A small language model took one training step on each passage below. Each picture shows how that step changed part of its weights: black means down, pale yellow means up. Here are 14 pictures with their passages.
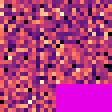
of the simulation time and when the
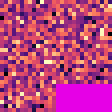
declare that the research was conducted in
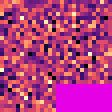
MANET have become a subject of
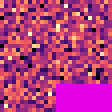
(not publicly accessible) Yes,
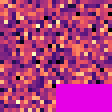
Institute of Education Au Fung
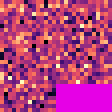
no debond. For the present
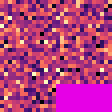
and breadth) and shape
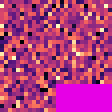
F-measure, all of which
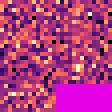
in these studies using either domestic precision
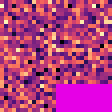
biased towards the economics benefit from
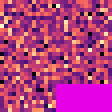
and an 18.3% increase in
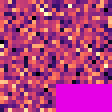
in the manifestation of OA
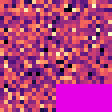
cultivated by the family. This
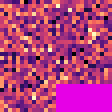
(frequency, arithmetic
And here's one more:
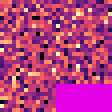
between government and NGOs.
